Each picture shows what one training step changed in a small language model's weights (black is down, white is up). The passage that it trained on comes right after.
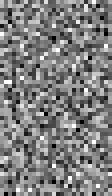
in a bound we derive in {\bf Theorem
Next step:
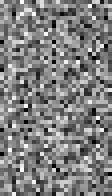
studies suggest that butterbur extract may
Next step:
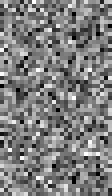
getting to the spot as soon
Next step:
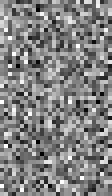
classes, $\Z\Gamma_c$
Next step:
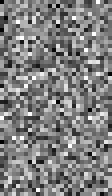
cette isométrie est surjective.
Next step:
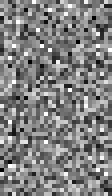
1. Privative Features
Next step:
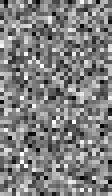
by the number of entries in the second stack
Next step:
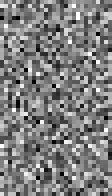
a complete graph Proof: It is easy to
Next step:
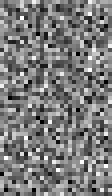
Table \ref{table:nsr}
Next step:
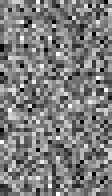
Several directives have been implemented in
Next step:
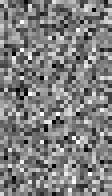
to the results obtained, the applied treatment method
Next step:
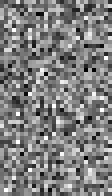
transfer policy, available degree, and program quality
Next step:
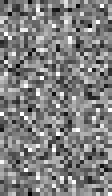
valleys—from eastern Ras
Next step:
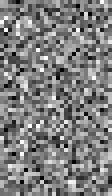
$F$ of order $n$, the
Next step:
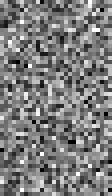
to identify its first critical task, which is
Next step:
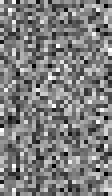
PPH. Serum
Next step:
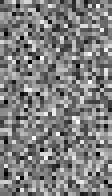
neglect mismatches measurements.
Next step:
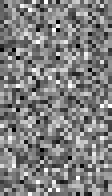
each navigating the tensions
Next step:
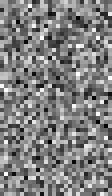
and Research Farm, Department of Animal
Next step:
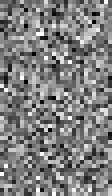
Phase 3. After identifying and labeling
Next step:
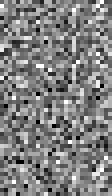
then say that a ribbon path
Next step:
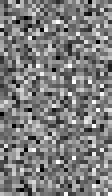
and mumps viruses (Table
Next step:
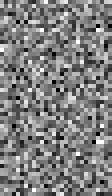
m-commerce applications by mobile
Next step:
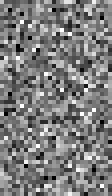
among other reasons. This proposed technique offers a
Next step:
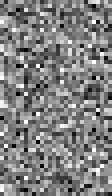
and part-to-whole
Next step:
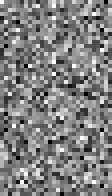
combination and the background would update to match
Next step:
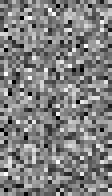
inner vertices) ### *6.1 Some
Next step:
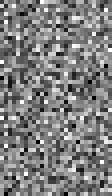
and the strong opinions of taxonomists
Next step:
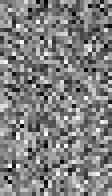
accessed out of order such that it can
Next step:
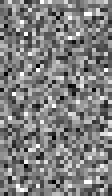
among the *poseurs*, the black
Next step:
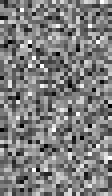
as the time evolving trajectory on a
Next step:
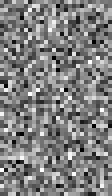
approach with SMILES+ -
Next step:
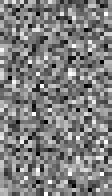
\d v \partial_j
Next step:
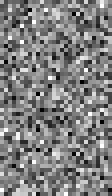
the midlines of the rectangular
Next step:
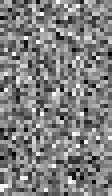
rise of Machine Learning
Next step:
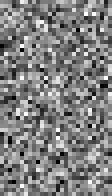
above and let $S$ be the set
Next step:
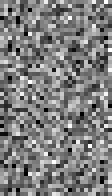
target selected? This target is found within a
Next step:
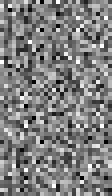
he attributes his misfortunes to
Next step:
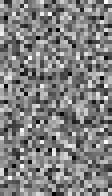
acid mixtures, the molecular weight
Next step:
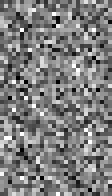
In addition to timings, we also do
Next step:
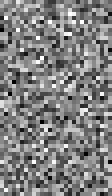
at full-load conditions. These
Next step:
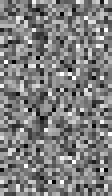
and the relation \begin{equation}
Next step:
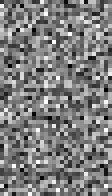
A. Levenshtein Distance
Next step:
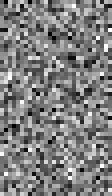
current, the ripple voltage of the
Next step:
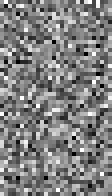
define $\sigma_x : \T
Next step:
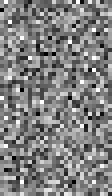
it is independent of $y$ and,
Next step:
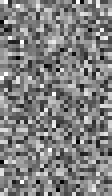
in the support $G_0$ of
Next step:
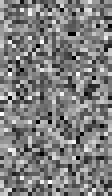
cooling performance decreases further due to
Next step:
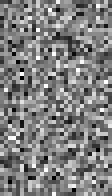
from Table 3 (Drying Method) From
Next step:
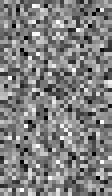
horizontal standards corresponding to domain specific requirements, such
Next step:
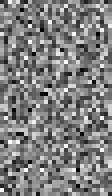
with severe obesity has been increasing at
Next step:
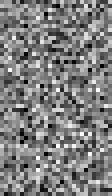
been conducted in countries that have conducted extensive
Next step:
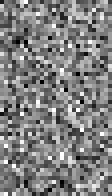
all $\xi\in T$. Now choose
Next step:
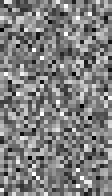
be really informative of brain
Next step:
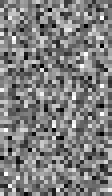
This is done by the women in order to
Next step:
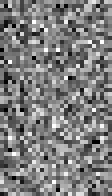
this study suggests that guidance advocates should
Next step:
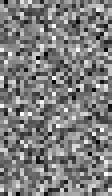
VA BASHORATI
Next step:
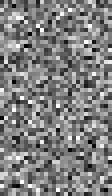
relief from trismus and
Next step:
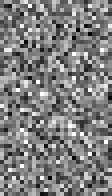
is semitame at the origin, the
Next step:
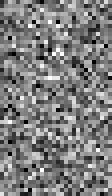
studies that include immigrants from different
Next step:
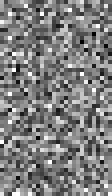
Adulteration of edible oils
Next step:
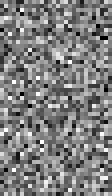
point of view. Aim of this study
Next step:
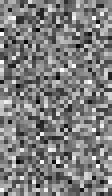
of laptops, cell phones
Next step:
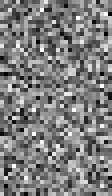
Ethics Committee (Animal
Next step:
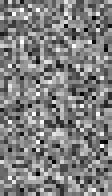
through nanoparticle doping has been
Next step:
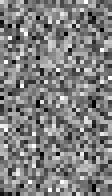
auxiliary group $\HGroup$ and
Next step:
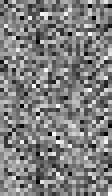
on i.i.d. sampling,
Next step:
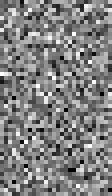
be under control, defines the major - but
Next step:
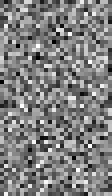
is projection on the second factor. Then
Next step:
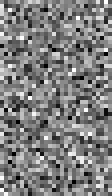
0 & \quad \text{if }
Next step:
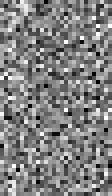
Artemis astronauts
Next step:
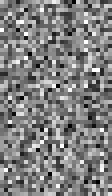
technology and some transient faults are
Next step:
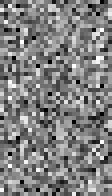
say that $T$ is a
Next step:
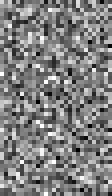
of achievement test in senior secondary
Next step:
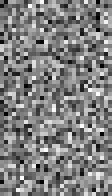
bilinear approximation. Type B-2 was
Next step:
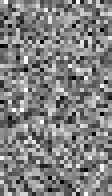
over $G/P_\lambda$ whose
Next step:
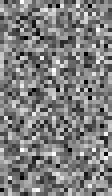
their rents before the impending
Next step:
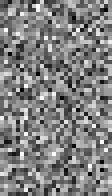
of a digraph $G$, denoted by
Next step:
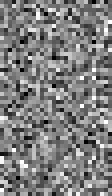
\ref{CDT}, it suffices to
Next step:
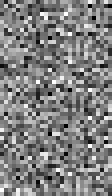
i.i.d. copies of
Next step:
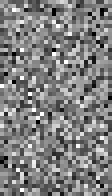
reagents were used as received without further
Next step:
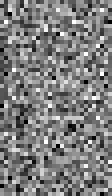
This would enable students to gain insight into
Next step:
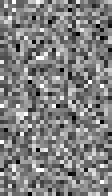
Before people provide their contact info,
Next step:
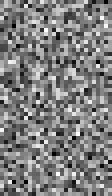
third part of the questionnaire: What factors impact
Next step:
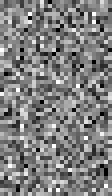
there is a shifted $r$-wise
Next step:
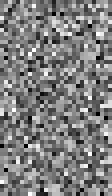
linear system of PDEs. We achieve
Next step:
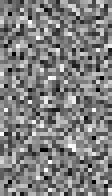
department of their institutions.
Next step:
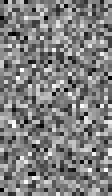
for the superstructure, due to the lack
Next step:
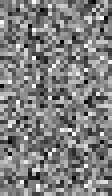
such that \begin{equation}
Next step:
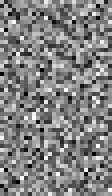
them and pay special attention to their translation methods
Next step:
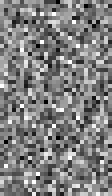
most promising mappings. Output results
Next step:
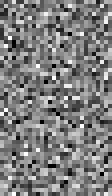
s. 3. Klineberg I.
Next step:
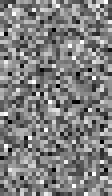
The released prisoners have often
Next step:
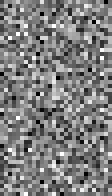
the non-trivial bilinear maps
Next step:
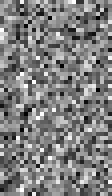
indicators greatly affect the academic performance of the
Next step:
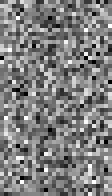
to manage (Eriki,
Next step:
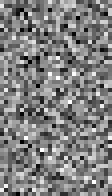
incidence of anxiety and depression
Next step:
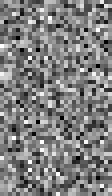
Gynecology, MKCG
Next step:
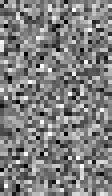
been found in Iran [6]. In
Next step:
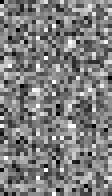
engagement from all stakeholders, ongoing investment in technical
